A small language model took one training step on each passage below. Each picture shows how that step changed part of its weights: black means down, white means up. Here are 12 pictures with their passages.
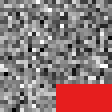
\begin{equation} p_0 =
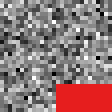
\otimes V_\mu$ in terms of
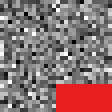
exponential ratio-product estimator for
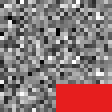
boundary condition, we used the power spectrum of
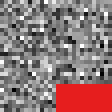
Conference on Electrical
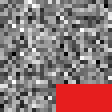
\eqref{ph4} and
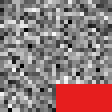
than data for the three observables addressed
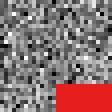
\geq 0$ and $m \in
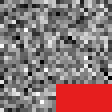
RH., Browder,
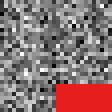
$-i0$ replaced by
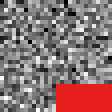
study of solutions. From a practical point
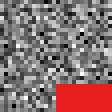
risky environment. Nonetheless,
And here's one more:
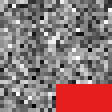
cell chosen. The RDF $\langle
